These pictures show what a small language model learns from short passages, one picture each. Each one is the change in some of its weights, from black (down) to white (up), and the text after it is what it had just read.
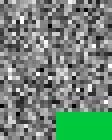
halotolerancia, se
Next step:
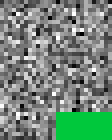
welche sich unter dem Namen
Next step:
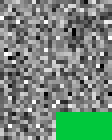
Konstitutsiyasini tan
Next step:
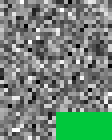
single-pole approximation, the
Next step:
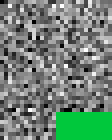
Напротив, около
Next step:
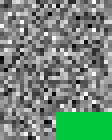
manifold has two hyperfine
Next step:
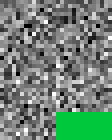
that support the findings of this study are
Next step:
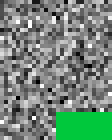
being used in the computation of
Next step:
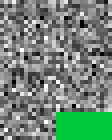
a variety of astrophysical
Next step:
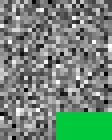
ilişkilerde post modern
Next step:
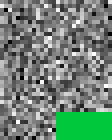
o legislador não fez
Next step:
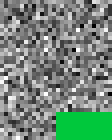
long-term observations should provide the
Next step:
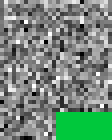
sin instituciones directrices,
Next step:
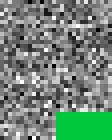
o'zlari uchun foydali
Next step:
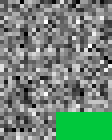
ularning barchasida bir xil
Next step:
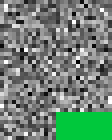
rod models, but the absence of
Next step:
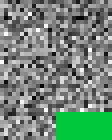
neuron accumulates enough potential
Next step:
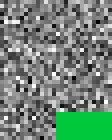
the form factors, the branching
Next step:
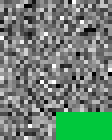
Ma model and the AKS model the operator
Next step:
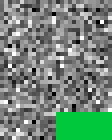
the scientist. During image
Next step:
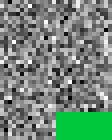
Винчи – известный
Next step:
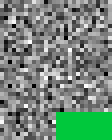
- Paso 4: Establecer
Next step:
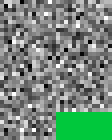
We calculate the prior probability for
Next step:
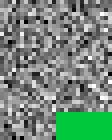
variações de resistência dos
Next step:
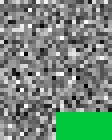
generic $\delta$ values, we would
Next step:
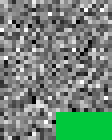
position information. The amplitude signal is
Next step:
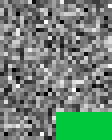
книжной культуры
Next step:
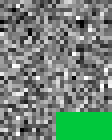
at each galaxy location and distance
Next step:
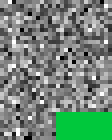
the two charged terminal groups.
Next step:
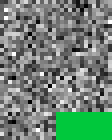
\end{eqnarray} Here we notice that the
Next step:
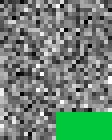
uszkodzeń skóry
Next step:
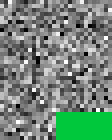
the difference of positive and negative
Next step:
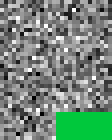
The separation of 390\,ps between the
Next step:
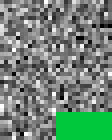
Ref.~\cite{Ederer07} is not
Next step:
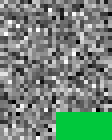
and Astronomy, Dartmouth
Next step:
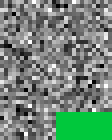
los niveles en el ámbito
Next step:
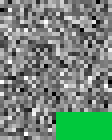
capacities and performance requirements,
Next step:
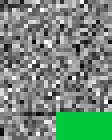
maximum allowable value can be limited
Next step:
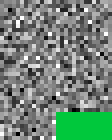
GC IMBH candidate in the
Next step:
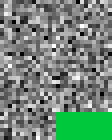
step, $\Ui$ has built a
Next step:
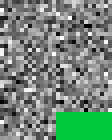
as proposed and calibrated by
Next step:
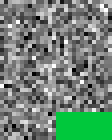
получает ответы от
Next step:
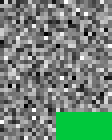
is the four-velocity of the point mass
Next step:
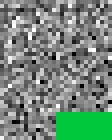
sola los sabe hacer, y
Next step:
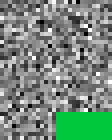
sentido, somos posicionados
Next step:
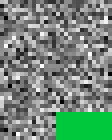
joylashishi tufayli
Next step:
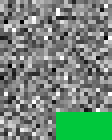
number of experimental candidates for light
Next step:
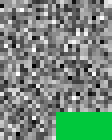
the vacuum cryostat within 3
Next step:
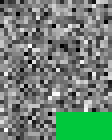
for the sake of graphical
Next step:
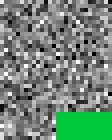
restando a saída por decisão
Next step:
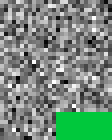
the requirement to produce a number of
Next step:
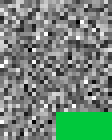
plane of the sky can be
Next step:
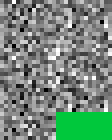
drámát; a dráma
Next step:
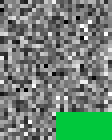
vector; vector machine; gradient
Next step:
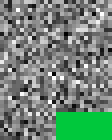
mean-field Hamiltonian
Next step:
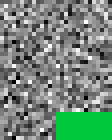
– серебро, молчание
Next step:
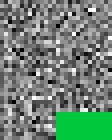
crucial. In this work, the
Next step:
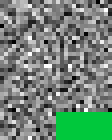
Глянуть любо!
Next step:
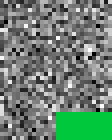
objects. \section{Methodology}
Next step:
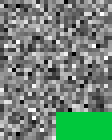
the angle spanning it. Consider
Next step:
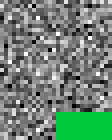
зміни в організації
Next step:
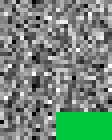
alimentos) e na área de
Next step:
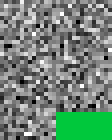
то, что официальное
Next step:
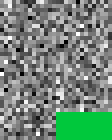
as its functionality is somewhat less than
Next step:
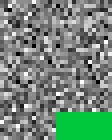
from the first interaction in the Earth is not
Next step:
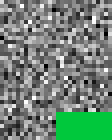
typically lower than 5 in our sample. In
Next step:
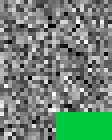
V. S. Oudovenko and
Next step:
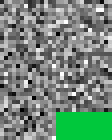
The adjusted $p$-value for
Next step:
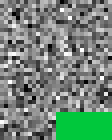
then provides us with a direct insight into
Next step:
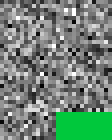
result. The other one, named
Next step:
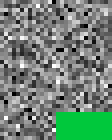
are the enthalpy and entropy of
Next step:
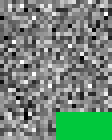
na comunicação interna, entre as
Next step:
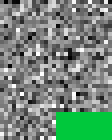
Marginalization and Discrimination in
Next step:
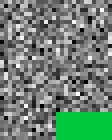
social sciences. – 2021. –
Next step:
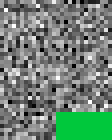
u yoki bu sohaga
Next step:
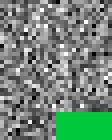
interactions, similar to the ones obtained from $
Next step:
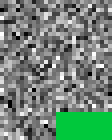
to include a minimum infall radius
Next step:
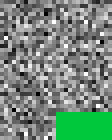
étaient invitées à parler du
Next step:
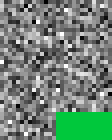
the individual observed frequencies
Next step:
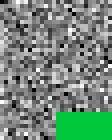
ular ekologik ongni
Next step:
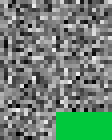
каркас курса. 2.
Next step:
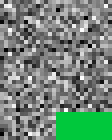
months, during which we collected
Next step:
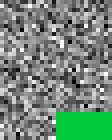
poverenja nije lak i
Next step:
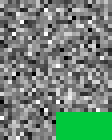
method is largely different from that of
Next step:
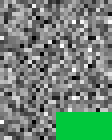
loading into the vacuum system, the
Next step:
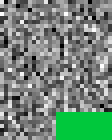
потужним рушієм
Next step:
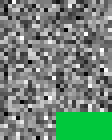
Поэтому повторный
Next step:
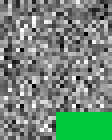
Валерий Иванович
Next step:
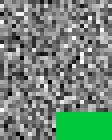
a new phase of $3$-quark operator
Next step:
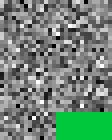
bottom theory, the robustness
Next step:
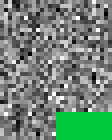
of the two frameworks at Type
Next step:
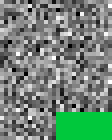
Amikom PUBLIKASI
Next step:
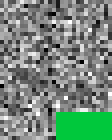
Zero, dunyoning turli
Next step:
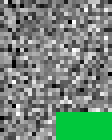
muhit“ ga erishishga
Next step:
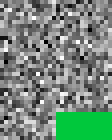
structure de surface du DCPD ne doit
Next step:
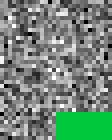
формах спілкування
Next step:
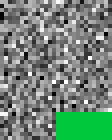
*All-Russian Research
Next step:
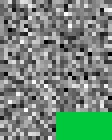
${\bf p}_\alpha=\hbar
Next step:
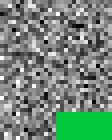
múltiplo Um estudo
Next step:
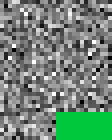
recorded from 50 subjects (20
